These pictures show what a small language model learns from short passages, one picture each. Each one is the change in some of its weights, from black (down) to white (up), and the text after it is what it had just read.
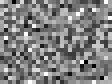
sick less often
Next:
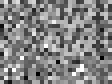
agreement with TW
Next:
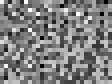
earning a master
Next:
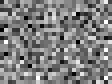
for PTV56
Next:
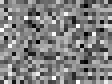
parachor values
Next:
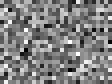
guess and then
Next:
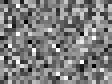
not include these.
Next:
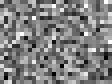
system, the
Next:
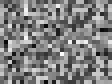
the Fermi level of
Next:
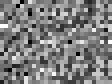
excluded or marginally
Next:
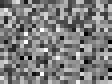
turn on our
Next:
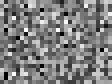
sector than in the
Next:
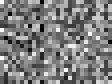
The International Center for
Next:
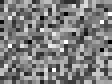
with chemicals.
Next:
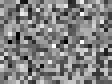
addressed by applying
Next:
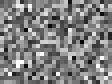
written as,
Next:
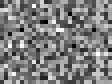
front Figure 6.
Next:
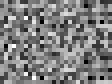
community building, social
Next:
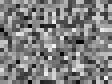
for each cavity and
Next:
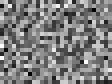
short scale plasma jets
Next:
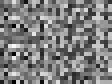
International Journal of
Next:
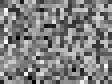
is parameterized by
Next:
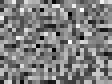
of closed loop system
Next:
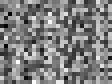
Technological University
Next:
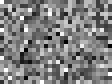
Hess diagrams presented
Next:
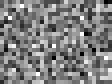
mechanical, chemical,
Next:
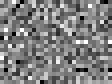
against over optimism
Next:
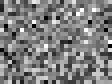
the mustard plant
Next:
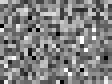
obtained from heads
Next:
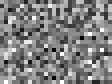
healthcare knowledge forms
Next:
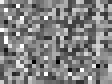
It can be said
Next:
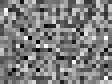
is not sufficient to
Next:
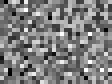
in aqueous
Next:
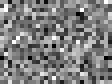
this step, we
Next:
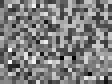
tests in terms of
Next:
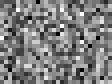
that this thesis
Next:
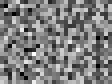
}\sigma \Psi
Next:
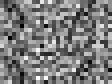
and the broader
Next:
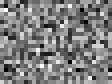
and maximize ad
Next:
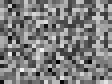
the presence of
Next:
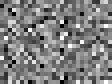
When the tracker
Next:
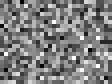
paper aims to address
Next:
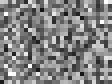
Indeed, intensive
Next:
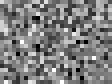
\ee where
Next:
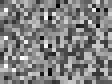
can be mixed with
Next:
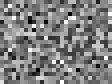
- Recommended
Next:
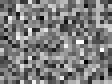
technology sector that have
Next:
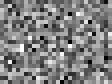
the ESQPT
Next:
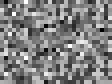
the 2D and
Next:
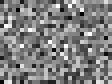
of interest This work
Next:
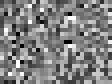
Credit :
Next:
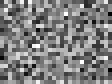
absorved into normalization
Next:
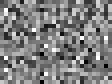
is essential for precise
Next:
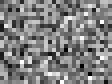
of research and analytical
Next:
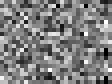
distance metrics technique used
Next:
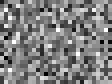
would decline.
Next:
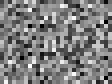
for modeling emission
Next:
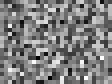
the elementary units of
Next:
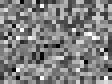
order to filter out
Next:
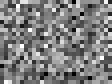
To Cite
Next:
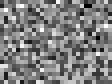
temporal direction.
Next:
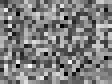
the energy. It
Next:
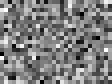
this method can also
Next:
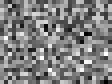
the same direction.
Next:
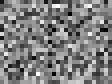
pieces of thin
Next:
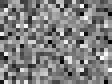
fluctuations of the
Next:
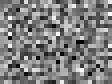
in this context.
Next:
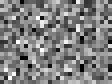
stands out as a
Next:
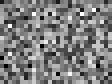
as many of these
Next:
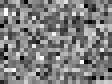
material also looking
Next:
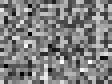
same information in both
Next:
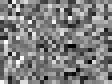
CX1 emission
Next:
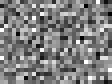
security system for
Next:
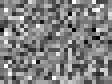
Provide general
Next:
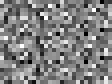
policy recommendations This
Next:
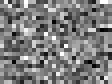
to the double quantum
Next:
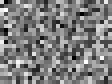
some restrictions,
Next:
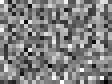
All personal information was
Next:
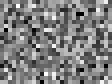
which are essential for
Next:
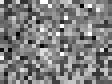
evaluate its effectiveness on
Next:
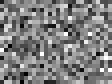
of a given
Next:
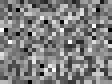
if we divide
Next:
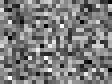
and the strategy implemented
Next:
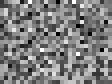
mainly made up of
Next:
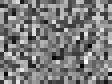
introduction of the
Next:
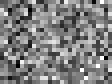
based on the most
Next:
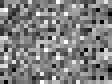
started with a
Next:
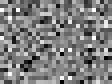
validation [51],
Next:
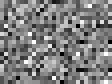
link of choice to
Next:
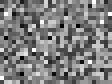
galaxies (denoted
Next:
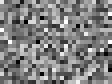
on project outcomes will
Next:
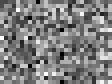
that the resulting
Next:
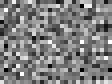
flux variability with
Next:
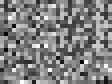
energy values derived from
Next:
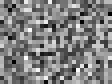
and open the
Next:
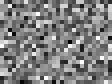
the HDM,
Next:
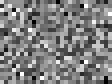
shock function values at
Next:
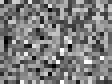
several critics have
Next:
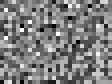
of dissolved
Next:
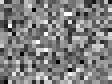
the Genomic
